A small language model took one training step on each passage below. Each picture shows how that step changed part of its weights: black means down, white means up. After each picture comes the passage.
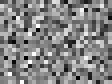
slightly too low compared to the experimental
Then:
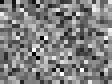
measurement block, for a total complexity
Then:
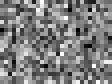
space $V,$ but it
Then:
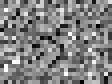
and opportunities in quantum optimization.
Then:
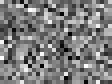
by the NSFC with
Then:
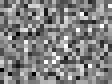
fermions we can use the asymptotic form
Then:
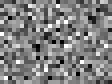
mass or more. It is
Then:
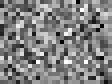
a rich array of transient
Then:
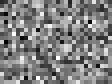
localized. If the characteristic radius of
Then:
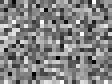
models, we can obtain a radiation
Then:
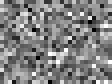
the function $H(\phi)$
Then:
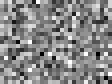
cosmic-ray acceleration, charged nuclei
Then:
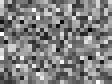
current density through the PS.
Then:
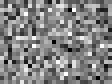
and the signal-to-noise
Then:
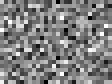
for the possibility that, even for
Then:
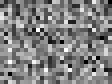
with a time-dependent scalar.
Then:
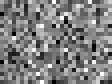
[29] Fang E S
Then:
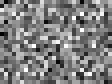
Hamiltonian of the system can be written
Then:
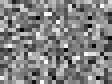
\end{equation} Recall
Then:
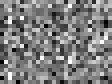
model limitations (incorrect element
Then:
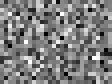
time dependence of physical energy and momentum
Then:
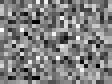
for the $p\,p$
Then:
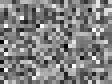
while $D_2$ is
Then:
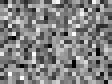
when the electroweak symmetry
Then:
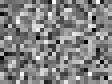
was enhanced by utilizing reflective
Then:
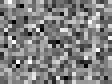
by a near-total absence
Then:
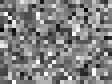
the Galerkin projection,
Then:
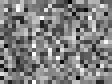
nicely captured by the
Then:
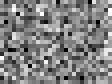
domain walls are formed in the
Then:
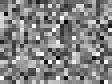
[18], with variations of less
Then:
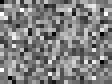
coupling between ions, electrons, and
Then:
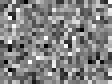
due to the presence of pointing
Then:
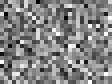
A2029 star-forming
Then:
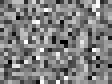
weighted latency and energy\\
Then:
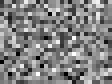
this bridge-based category.
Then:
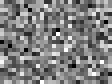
the even $N$ case.
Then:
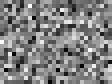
between devices and apps by
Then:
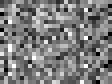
state. Thus, if you
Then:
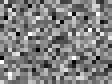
local models. From a physical point
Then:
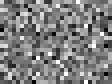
the Berry curvature,
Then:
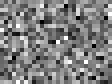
degeneracy associated with the direction of
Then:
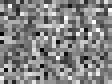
we suppress this in the
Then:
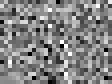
impact of quantum computing on present
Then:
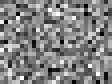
lattice. The phase regions outside the
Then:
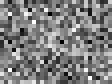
of LAL at the time the
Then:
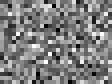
dining - eating meal
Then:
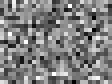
and fitting algorithm, which sorts
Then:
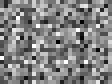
student's knowledge state is fully
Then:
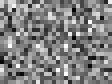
as bridges between otherwise separate
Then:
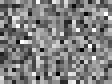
LISA is in the frequency
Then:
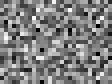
threshold under selective pumping,
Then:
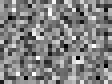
% Once the current drops
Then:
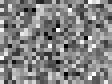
method exploits the isomorphism
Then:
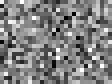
location of grid violations, the
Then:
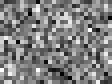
interpenetration between NS particles
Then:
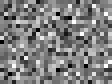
modulation parameter $\protect% \delta
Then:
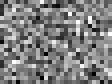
journal = {\mnras}, year
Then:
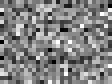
a parameter in the Hamiltonian, called
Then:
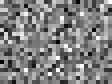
the output variables from the default parameter
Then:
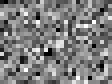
Statistics and Computing,
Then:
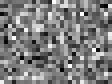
was calculated for each threshold using the
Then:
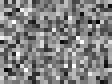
update stream and serves to
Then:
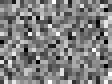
disk, a close stellar companion would
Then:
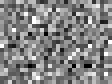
subspace process infidelity in the
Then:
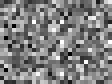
through the code line by line within
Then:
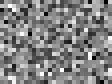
is used throughout all the review to
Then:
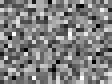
is a convex optimization problem
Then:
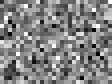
[26]. To make the measured
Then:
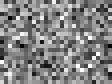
our numerical simulations. Our results agree
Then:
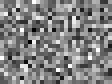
attractive geometry for the wormhole
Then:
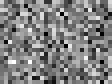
the azimuthal component of the angular
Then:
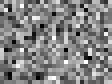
the observables are consistent either with measured
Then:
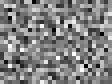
can be derived by the Lagrangian density
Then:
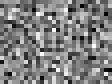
relative direction between the three vectors depends
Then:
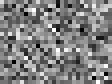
Ramandeep S.
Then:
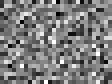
open square in Figure 3.
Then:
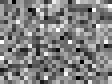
around $s=0$
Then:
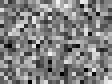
a bifurcated
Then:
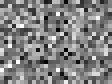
of the wave packet in the
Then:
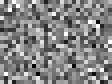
proportional gains (as shown on
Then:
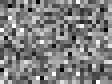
which corresponds to $36$ free
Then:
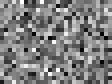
leaving significant capacity to be
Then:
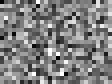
repetition are, on average,
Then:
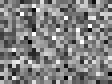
One must also consider the statistical errors
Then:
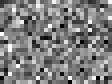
gas data. This point is further
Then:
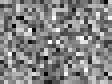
which provide the poles of the
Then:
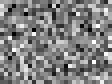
The decay pipe is the region
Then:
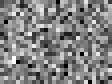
thermoplastic shell of thickness
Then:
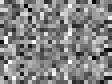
the general systems theory concepts to
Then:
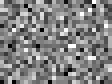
the equatorial region, the
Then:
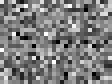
\eeq The second point is just
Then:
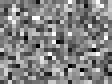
{\sl squeezed} state
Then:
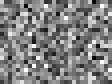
the rule of state reduction, the
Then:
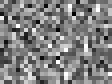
regime. Then different types of
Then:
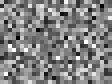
structure moduli, and the relations of
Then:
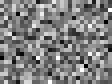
selection procedure, determined by the
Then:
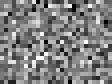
loops but this has given way to
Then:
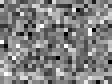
The wave functions, thus built up
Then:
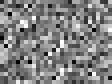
its \emph{linear overhead},
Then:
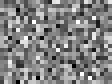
as low as the one achieved in
